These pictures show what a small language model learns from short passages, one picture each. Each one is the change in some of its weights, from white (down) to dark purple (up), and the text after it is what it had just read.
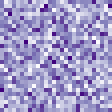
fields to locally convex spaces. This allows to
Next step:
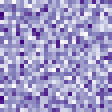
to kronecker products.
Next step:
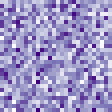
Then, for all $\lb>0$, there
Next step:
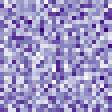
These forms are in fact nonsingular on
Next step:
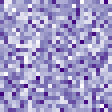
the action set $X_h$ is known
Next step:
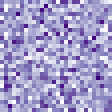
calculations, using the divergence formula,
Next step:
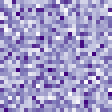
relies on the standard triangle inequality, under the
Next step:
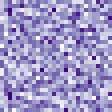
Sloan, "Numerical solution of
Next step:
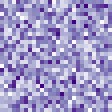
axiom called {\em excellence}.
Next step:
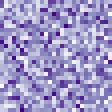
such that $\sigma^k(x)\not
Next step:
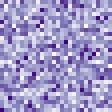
function, in the sense of being very smooth
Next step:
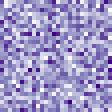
an arbitrary positive weight sequence. Then the quotient of
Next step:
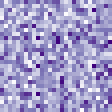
to be easily available in the
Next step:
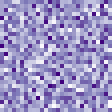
indexed 3-polygraphs}
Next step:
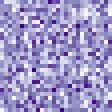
broad range of applications. \\ \noindent
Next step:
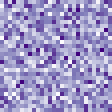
k\in\N\}$, obviously contained in
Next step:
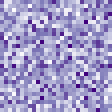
the fcgf of $X_{t}$
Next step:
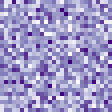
$N_x$ and $\Delta t$.
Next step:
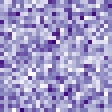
denote the corresponding block by $\Gamma$. Then let
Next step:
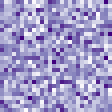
be perceived as direct corollaries
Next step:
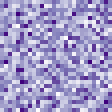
de cette \'equation, nous
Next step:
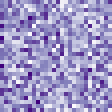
the unexpected relationship between two
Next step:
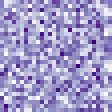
its minimum on $(0, \infty)$ at
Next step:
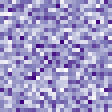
finite product of atoms of $H$).
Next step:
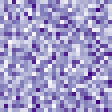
comparison of \eqref{15} with
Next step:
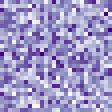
we will construct in the semisimple
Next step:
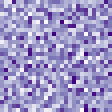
$\tau_0$ splits
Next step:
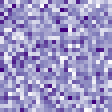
polynomials in the variable $x.$ Below,
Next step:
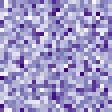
where $\theta\in\Theta$ is an
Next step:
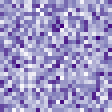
mapping class group for $\mathcal T$ given
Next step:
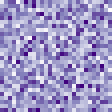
0} t_j^\varepsilon \in
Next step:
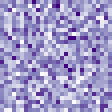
analogous to the ones used by
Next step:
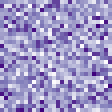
algebra $T\mathfrak{g}$
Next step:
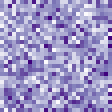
\end{align} one may proceed with
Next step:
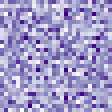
comparison with the standard Zassenhaus
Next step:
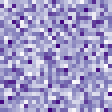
This map does not depend on the choice of local
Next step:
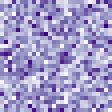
\end{proof} \section{The
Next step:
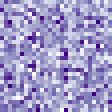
inequality", that is, recall, the bound
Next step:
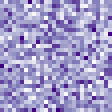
and is particularly useful as it allows to
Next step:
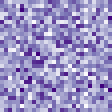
number of components with matching number
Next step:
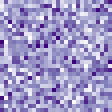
study the structure of the nodal curve in
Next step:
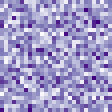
Because the Algorithm~1 converges
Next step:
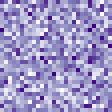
degenerate Stirling numbers of the
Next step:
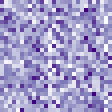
it remains to analyze the exponential factor
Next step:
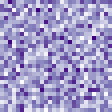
to avoid stability issues and
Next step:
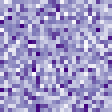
say that there exists a morphism $$\gamma:
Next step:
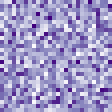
\newblock Free subgroups in groups with
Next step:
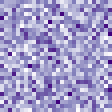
unable to numerically continue the
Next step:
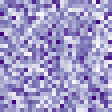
under Definition \ref{new2} has the
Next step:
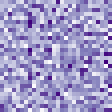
uncontingent estimate for the functional
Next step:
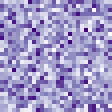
hence we get \begin{eqnarray*}
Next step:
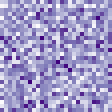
introduced by F.\,Chapoton
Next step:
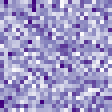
$\ch(k)>0$. For instance,
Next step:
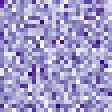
order fixed-point fast sweeping
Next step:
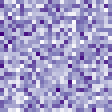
known that the constant associated with the multiple exponent
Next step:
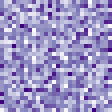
then so do infinitely more. Furthermore all
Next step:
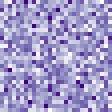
\ref{block estimate} and the following
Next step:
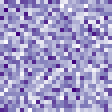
the last coordinate monotonically} if there
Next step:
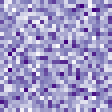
the sense that it produces only consonant
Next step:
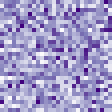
kinetics via the initial drug
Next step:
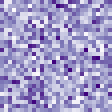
the notion obtained by abstracting the
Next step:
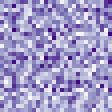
can set a one to one relation between
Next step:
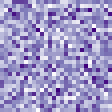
hyphotesis to conclude that
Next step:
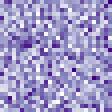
of bending strain measure under simple
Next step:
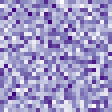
is an $(S,\epsi)$\ti
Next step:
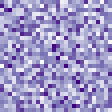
either free or has 8 simple base points. In
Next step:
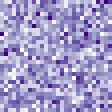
\end{figure} We know that the
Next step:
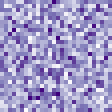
of Theorem \ref{t0} in the
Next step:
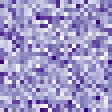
index $2$ point $P$ such that
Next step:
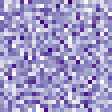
loss function based on the residual of the
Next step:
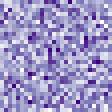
point $X$} \label{cross}
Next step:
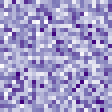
$c : E(G) \rightarrow
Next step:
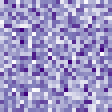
N_2} \le c {\Vert f
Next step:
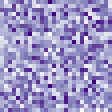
need to compensate for their
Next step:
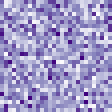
a block diagram of the $M-\Delta$
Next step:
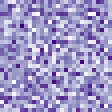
every quadratic form has a Waring expansion
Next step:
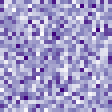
the group ${\cal U}(\Gamma)$ of
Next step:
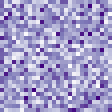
series on the right-hand side by
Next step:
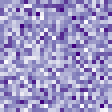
plane.} The plane \label{pagepi}
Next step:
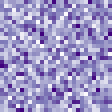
of a predictor in a
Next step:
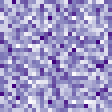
begin by introducing the degeneration
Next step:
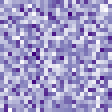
is a bijection. The inverse to
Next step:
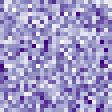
the fact that all half-corridors in
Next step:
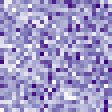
the proposed solution can be applicable to arbitrary
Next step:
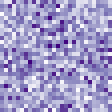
\end{equation} For a linear,
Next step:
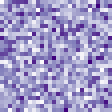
we consider the ODE \begin{equation}
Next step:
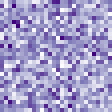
We first calculate the eigenvalues of the
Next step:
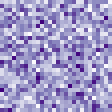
contains at most $$\bnd$$ convex
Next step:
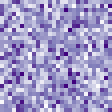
$, then $ c M ( \alpha_1
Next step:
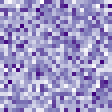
y = j$. Choose a basis of
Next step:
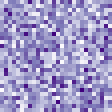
and continuous. Recall the well-known
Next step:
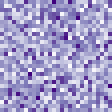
of the groupoid $\mathcal H$. The linear
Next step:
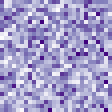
both the lower and upper bounding values
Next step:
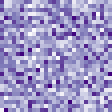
two opertor spaces $E_1$ and
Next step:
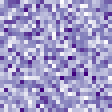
an 18\% higher total cost than
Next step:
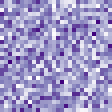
critical line $\sigma=1/2$, both
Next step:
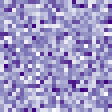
as prime. The author conjectures that for
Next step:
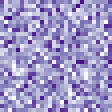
part of the period ratio of the
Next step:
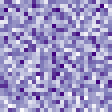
improvement} of the proposed collision
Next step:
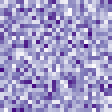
are solved on a $\sigma$-transformed
